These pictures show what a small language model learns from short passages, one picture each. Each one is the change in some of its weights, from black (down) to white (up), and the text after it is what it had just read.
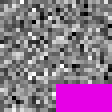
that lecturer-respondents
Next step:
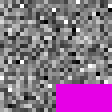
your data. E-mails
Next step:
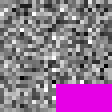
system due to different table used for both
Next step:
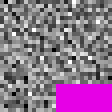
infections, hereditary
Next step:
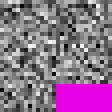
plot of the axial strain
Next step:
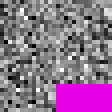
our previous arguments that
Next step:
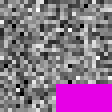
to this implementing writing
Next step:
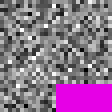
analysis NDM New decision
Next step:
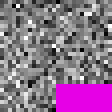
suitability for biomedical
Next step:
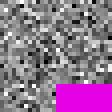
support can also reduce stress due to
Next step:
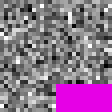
powerful and unparalleled
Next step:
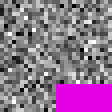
cut openings results.
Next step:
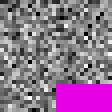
documented here rely on
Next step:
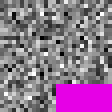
Original Article
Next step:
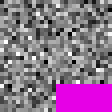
committees in general and their role
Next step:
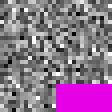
an Efficient Grease?.
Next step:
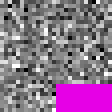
nephropathy. Key
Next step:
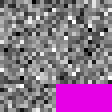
determination kit (NEFA
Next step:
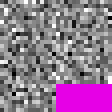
have software in place that
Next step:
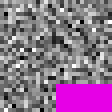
workforce. Theoretical
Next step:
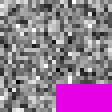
occurs more frequently in adults,
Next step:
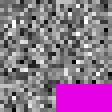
the neutrosophic logic
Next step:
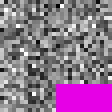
underrepresented as scientific
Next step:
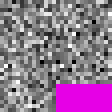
area was increased by 1.9% compared
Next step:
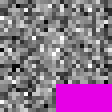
have been developed in NTT and
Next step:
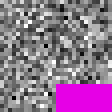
F4 formulation was found to be
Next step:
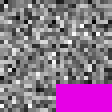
early 2000s attendees
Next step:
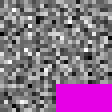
Section 4 presents mathematical
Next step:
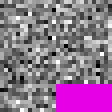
flip. Here are some other similar
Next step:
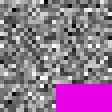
and place brought into
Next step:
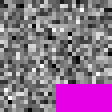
each packet into a container
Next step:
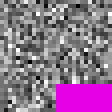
was obtained at 200 rpm agitation
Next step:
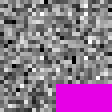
and the employment rate. Many people
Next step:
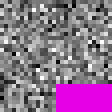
best performance on two languages
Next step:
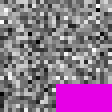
are focused on the estimation of the
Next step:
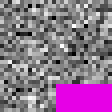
No age or gender
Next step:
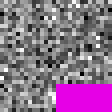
performance in merchandized
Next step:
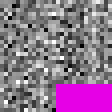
we do computer system. The current system
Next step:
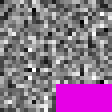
shielded configuration, the
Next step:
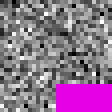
feel valued, thereby
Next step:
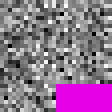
Chem. Commun.*,
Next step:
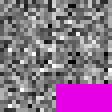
$x - y = 10$ are three
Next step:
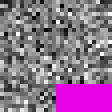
the role played by the
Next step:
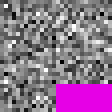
can encourage adherents to
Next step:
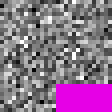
Chicago Style &
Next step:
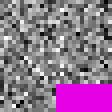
used as input to identify the position
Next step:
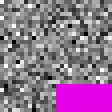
(Bajji et al.
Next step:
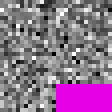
conducted to understand local needs and
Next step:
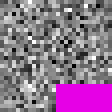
agenda. Tourism, one
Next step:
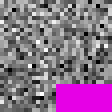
is a key element for solving
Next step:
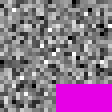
born 80 years ago.
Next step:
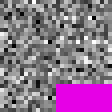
letters of recommendations.
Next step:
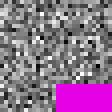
been examined for their possible contribution in
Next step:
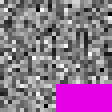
temperature. Then, 0.1
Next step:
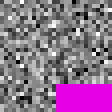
not duly reviewed internally;
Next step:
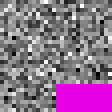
to reduce the bit capacity of
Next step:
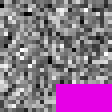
conducted. This paper adopted
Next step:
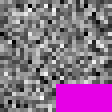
represented by straight lines and
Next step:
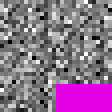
one of the important priorities.
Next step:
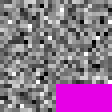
generated or analysed during this study
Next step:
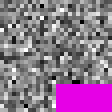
capture the term by
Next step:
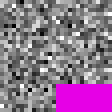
the child by the norms of
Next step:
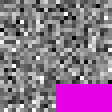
Execute operations if all locks
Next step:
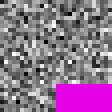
differentiated squamous cell
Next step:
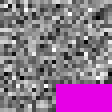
draft preparation,
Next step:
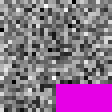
tailor-made messages
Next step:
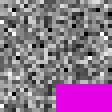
a probabilistic analysis on a
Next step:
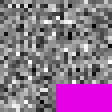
Figure O.2 Commit to Sit
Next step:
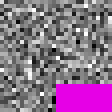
Vignesh A, Dr.
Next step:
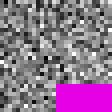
published during the period of study
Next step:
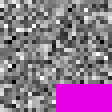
region being the most prominent,
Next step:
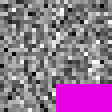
entanglement in the network as more
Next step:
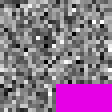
topics ensuring that both Engineering
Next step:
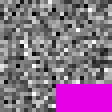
occupancy schedules,
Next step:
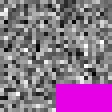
distributed family among the
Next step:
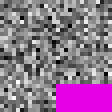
to be ethical in public
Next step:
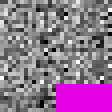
make a comparative assessment of the
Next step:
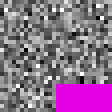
screening led to the
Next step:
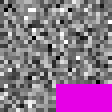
with the moderate partners of
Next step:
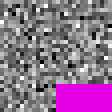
number of pods per plant and
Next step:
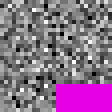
to line start permanent
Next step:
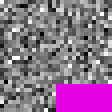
then filtered with a filter
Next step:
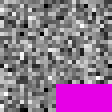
the data, utilized the
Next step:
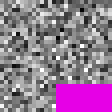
and policies learned through RL
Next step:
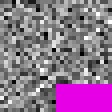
that could produce the margin's
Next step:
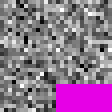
executes the rules when
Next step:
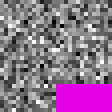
from multivariate tests,
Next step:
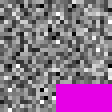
organized to capture value.
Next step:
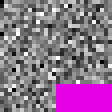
μm . Two hinges
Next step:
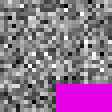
In a mathematical sense
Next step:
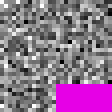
recurrent neural network can learn
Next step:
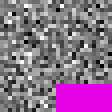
Dessert Baked
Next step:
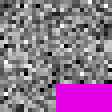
This threshold for performance parity can
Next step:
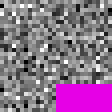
diesters from undecanoate
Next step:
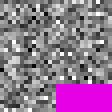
are qualified or eligible
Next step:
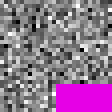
native freshwater species
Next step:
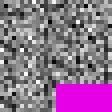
of the development of an engine of growth
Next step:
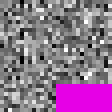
pixel data values from the range of
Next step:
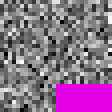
one or more physical parameters appearing
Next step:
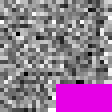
is no comfort! I
